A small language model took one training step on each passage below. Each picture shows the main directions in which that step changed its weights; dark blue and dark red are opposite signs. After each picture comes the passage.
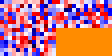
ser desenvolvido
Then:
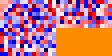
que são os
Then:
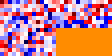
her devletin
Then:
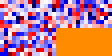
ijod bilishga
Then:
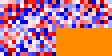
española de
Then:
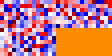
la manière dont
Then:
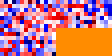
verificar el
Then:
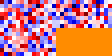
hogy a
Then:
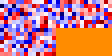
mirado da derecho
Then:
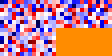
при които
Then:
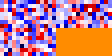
uchun yetarli
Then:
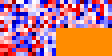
el Vértice
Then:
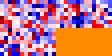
panorama de
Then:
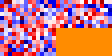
de las redes
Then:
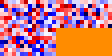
en el Plan
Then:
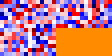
VIII di
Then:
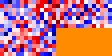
a traballar
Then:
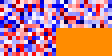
и после
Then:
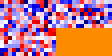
merosi va
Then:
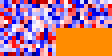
de impulsar
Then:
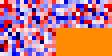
o impacto em
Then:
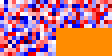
muayyan bir
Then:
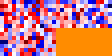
selección de
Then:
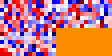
e C) através
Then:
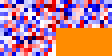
as recomendações
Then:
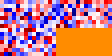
taxes in
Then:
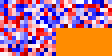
de dados gerados
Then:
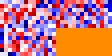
a seguinte
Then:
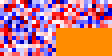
y representa el
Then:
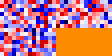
: Commande
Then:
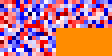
Jamaica y
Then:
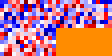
или иным –
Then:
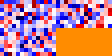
distinto de esta
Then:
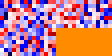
indicate that all
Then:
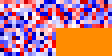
van de vrees
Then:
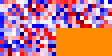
foydalanadi. Har
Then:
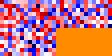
y así se
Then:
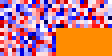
the properties
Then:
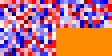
Nutzung von
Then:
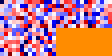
procesul de management
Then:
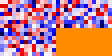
bir analiz teklif
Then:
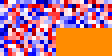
de bens e
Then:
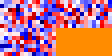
o'sishi bilan
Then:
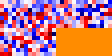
and methods of
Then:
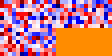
(clase social
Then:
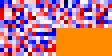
– вдоль
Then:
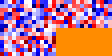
traduzione che
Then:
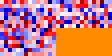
relatifs à
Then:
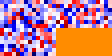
instituie nici o
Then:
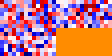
uchun tomosha
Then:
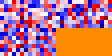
da Agência Nacional
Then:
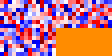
повлиять на
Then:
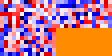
relaciona à
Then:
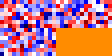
all (Word
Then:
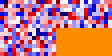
як людина
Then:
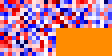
prise en main
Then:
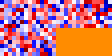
внимании к
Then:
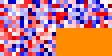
technique //
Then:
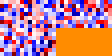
legal literacy,
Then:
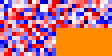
vita, la
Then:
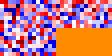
2 heures en
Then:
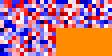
conclusión final
